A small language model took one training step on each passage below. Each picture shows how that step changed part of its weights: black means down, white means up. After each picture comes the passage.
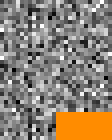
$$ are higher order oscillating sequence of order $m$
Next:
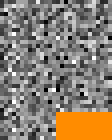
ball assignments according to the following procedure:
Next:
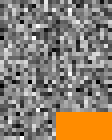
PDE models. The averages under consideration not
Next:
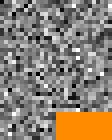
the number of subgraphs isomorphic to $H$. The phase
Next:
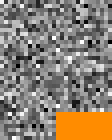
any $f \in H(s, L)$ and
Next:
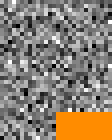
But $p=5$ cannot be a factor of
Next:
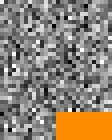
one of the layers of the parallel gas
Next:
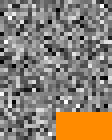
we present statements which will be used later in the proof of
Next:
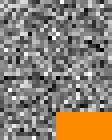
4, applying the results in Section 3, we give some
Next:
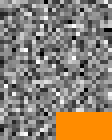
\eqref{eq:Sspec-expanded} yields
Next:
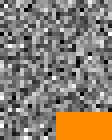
< 0. \end{equation} We may assume that
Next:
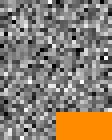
equation (\ref{ur4}) with zero right--hand
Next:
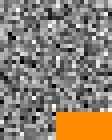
growing elastic body. \emph{Journal
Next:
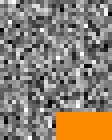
first three coefficients equal $1$, $0$,
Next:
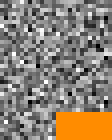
of $G$-groups, the action of
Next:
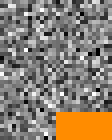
in: the Maass wave forms for $\Gamma$, and
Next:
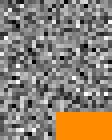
\begin{remark} A similar weight function has been introduced
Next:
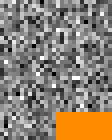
$\varphi (n)\rightarrow \infty $ as $%
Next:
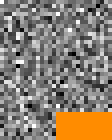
quotient complex $C\{i\geq 0\mbox{
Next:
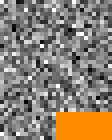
As an extension of the method it is obtained a general solution
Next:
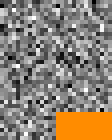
the Segre cubic threefold and $\bG'$ is
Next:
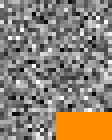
able, for every vertex $v$ of the graph,
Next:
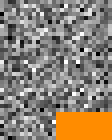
The future problems contain finding strong consistency conditions that are good
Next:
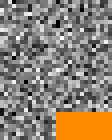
we mean the graph obtained by deleting the interior of
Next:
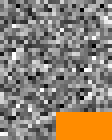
we searched for $n_2$ using
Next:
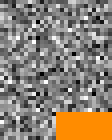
neighborhood of infinity, $V$ is compactly supported,
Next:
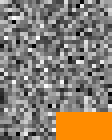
is associated with the longitudinal wave phase speed.
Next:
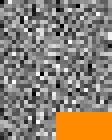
of tilings by a single *equilateral*
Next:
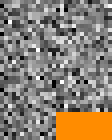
W^y \ext y$ and this map corresponds to
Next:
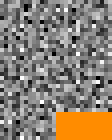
h' \bigl( \varrho \bigl( \Lambda
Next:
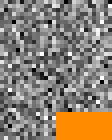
of representations, and got to be used in several partial
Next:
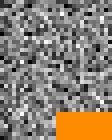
type due to Bir\'o , Byeon and
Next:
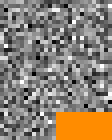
not contained in $S_2$, there exists
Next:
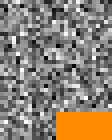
Theorem \ref{T-4.1} though
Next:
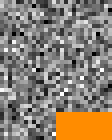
is insufficient ($\theta \leq 1$) to
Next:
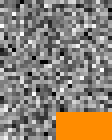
is obtained next. We have \begin{eqnarray*}
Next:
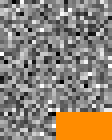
sidelength of the cubes stabbed by each of these
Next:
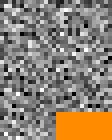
convexity with respect to the network inputs.
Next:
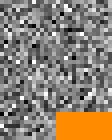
For an arbitrary shift $\sigma<\mu_n$, the
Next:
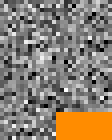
on the results presented in the paper, the UQ appears
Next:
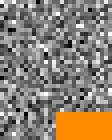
in $I_G(Z_n)$ if and
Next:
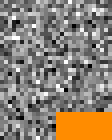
in $M^n$ centered at $p$ and
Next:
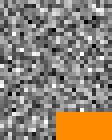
spaces contaning $L$ and $H$. We
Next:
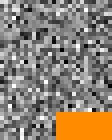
we say that $G$ has \emph{all fractional
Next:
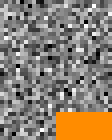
\eqref{PDEfinal} we obtain the numerical
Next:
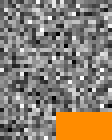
is isomorphic to $\mathbb{F}_p[V]$.
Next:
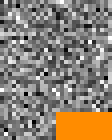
used in section 4 to establish the coherence theorem.\\
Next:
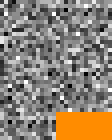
the solution lies in the space of ultradistributions specified
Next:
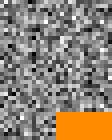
even or odd, of same parity as $|J|$.
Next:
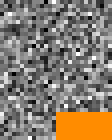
pour $12$ erreurs apparentes
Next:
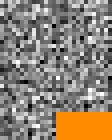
transport operators on the second cohomology of $X$, \ie
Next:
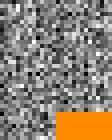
the sphere at infinity at two points, hence the space of
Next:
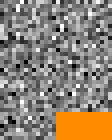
the operator.\\ \noindent {\bf DEFINITION
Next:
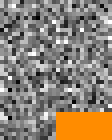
such $M$ and $K$, often just one for
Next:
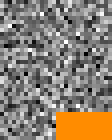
independent for all $j \neq l$.
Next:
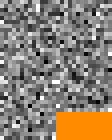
ticks=50pt, y tick label
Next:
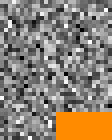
for all $x$ close to $x_{0}$,
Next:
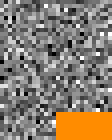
A(g, t_2)$. The proof follows from
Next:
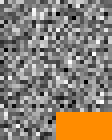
r} \left[ {\beta_k \over
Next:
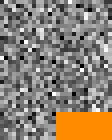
some H\"older-like condition. Also, for the
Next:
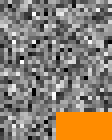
= 8$, this behavior occurs in a short energy interval as
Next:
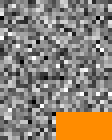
and also certain dissipative skew-products
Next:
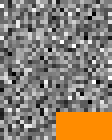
that depends on the same quantitites as
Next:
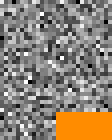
brane solution and if the proper time $\varsigma$
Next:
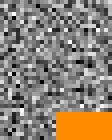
with some slight modification. The remainder of the article is
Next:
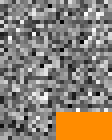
\begin{array}{c} \alpha_1 \\
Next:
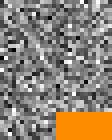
of unity in $k$, identified with the center of
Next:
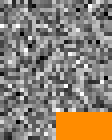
$$\card (\Gamma)\le \sum_{T \in
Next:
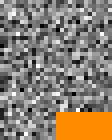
C}_{\btheta}$ by $\bar \bOmega$,
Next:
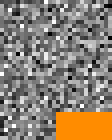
\end{proof} The following is required in \S
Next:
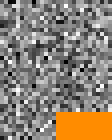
at $x_0=1$, and have been
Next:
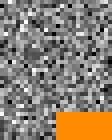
right $\mathcal{H}(\tau) :=
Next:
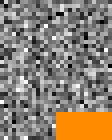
it is enough to prove the following assertion: suppose that
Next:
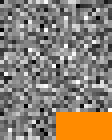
increasing interest, especially concerning their unirationality. By classical
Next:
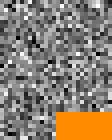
(minimal) catenoids have been studied in
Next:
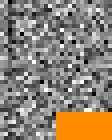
variable $u$ and therefore cannot identify it with everyone
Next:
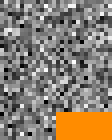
Rx_i\subseteq X$, we conclude that
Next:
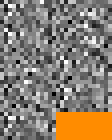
\includegraphics[scale = 0.8]{}
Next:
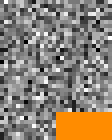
a linear combination of $\{c_G$,
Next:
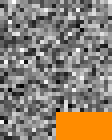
J^{\tilde G}$, so that $J^G$
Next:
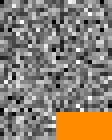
f'y = 0$. This reduces to the proof of
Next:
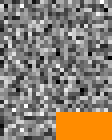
is given by $$ \widetilde{\Delta}(a\otimes
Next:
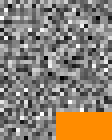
Coxeter Groups'', %Cambridge
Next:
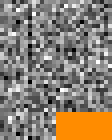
typical application, evolving the level set function in
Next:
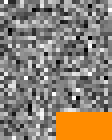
is a divisor of a rational function if and only if there
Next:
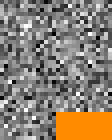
$\ell$ in diagram $(\ref{myan6})$,
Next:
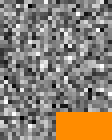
zero. Define a $q$-grading on
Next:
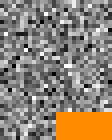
on $\mathcal{H}$ which is of class
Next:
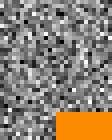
one-dimensional simple random walk. We investigate in this paper
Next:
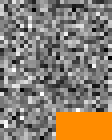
square lattices have been depicted in Fig. 5.
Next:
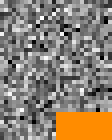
time. The ALE method that here we use,
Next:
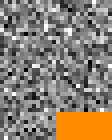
vertex $Q_1(\tau)$ to a vertex
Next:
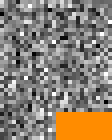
is a ``natural'' group of shifts for
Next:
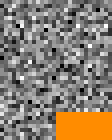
X$. \end{proof} \begin{claim}
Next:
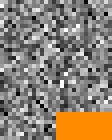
(i) and worse than for the proposed method
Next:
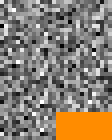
\bigl[ f(Y) | \sigma
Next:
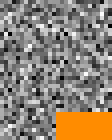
$\matrixM \matrixX=z\matrixL
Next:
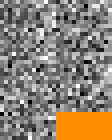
of the data, in particular allowing for greater smoothing
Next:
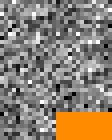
1$ and $a \neq 0$, equations
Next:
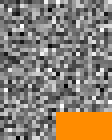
\end{verbatim} The other component is the
